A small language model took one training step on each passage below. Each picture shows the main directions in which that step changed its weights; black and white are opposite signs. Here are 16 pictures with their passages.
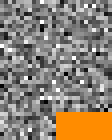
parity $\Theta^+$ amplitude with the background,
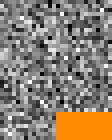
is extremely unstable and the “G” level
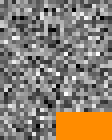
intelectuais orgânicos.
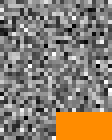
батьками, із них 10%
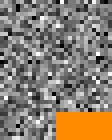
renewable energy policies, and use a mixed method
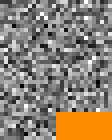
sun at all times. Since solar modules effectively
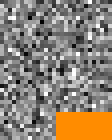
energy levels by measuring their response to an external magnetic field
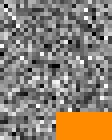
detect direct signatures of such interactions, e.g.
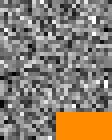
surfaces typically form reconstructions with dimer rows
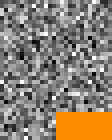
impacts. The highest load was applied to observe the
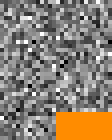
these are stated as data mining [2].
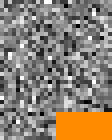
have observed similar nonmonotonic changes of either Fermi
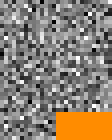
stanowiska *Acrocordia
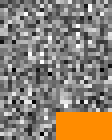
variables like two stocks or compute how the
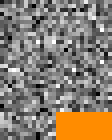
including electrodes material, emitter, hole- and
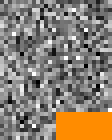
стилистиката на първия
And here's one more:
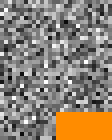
The derived parameters show close agreement with previous photometric and
